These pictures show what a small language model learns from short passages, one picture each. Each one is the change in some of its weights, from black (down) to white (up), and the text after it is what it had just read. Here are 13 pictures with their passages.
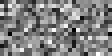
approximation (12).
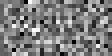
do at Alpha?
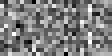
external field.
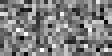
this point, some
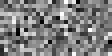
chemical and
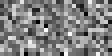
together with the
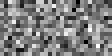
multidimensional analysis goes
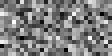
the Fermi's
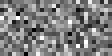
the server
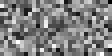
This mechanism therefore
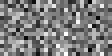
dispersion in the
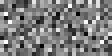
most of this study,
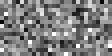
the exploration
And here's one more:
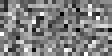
due to external
